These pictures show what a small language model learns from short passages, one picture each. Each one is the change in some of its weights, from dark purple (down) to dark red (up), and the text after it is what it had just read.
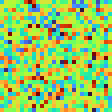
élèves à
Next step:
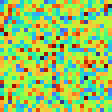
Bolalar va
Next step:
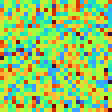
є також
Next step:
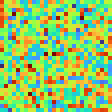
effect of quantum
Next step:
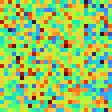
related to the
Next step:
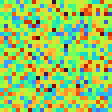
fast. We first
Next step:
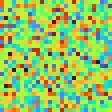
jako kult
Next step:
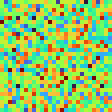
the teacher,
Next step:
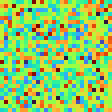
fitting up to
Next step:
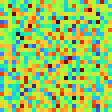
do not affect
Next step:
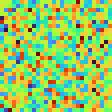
which the leading
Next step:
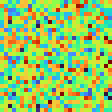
y experiencia en
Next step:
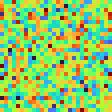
las partes
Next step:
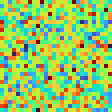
complex shear and
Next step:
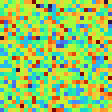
Results using the
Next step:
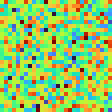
0$. The evolution
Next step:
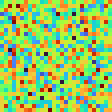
admit exact
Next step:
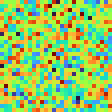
with approximately 1
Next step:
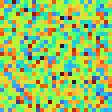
produced is very
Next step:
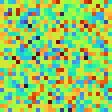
preserved and only
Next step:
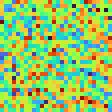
of the particle
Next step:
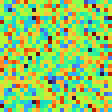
condition for particle
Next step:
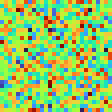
the Weyl
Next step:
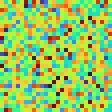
agus chun na
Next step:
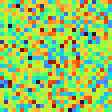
the ability to
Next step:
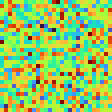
structures. This
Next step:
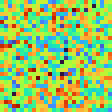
figure) the
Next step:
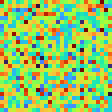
a shaped
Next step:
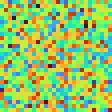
in the limit $\rho
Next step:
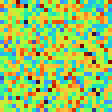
and provided a
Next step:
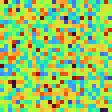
bertarget yang
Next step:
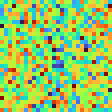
\bar j}$. In
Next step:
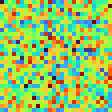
XRD analysis,
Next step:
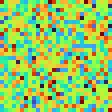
through Eqs.
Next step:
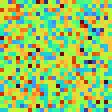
gauge. The
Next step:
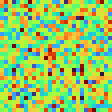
across all three
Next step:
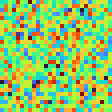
the scaling difference
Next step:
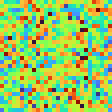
de la opinión
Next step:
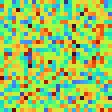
technique can be
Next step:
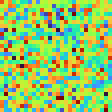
is constant for any
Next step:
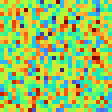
(seen in
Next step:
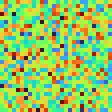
since they do not
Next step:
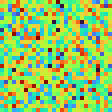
a gestão do
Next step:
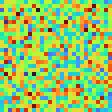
be interpreted as
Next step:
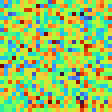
node representation is
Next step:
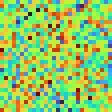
somente essa
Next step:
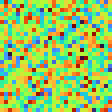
de una tradición
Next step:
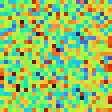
& $\simeq
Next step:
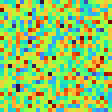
management functions
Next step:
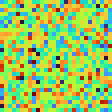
correspond to deviations
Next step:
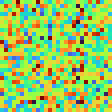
all time scales.
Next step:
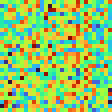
density with respect to
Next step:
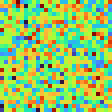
and propose a
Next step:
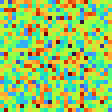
the wavelet
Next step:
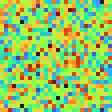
represent second time
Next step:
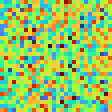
are some of the
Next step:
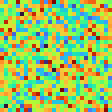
offset in
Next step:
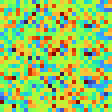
included for which the
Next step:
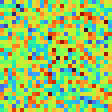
of the distribution for the
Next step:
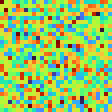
symmetry of the
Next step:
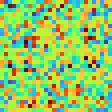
Persistence in
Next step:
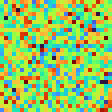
public law
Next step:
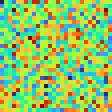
because of a
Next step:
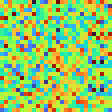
up to 20\% of
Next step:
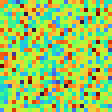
cross-section of
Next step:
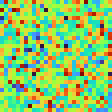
release is
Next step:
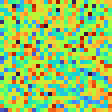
of the heart and
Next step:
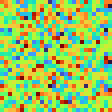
GPR and
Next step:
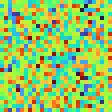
This question was
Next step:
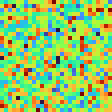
Sperimentale and
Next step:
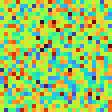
near resonance
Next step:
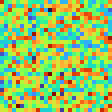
from the solution to
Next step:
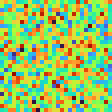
from two sources.
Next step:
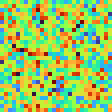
with abelian
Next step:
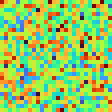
operating mode,
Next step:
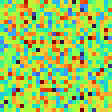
$k$. What
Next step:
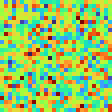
The critical values
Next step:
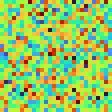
the forbidden
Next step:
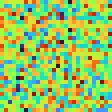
seluruh parameter
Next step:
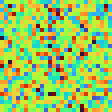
multipoles can
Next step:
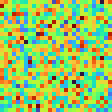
modes can be
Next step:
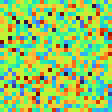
was revealed
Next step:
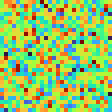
a un gran
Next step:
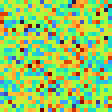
their base station
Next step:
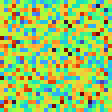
recopilar la
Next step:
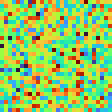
be compromised
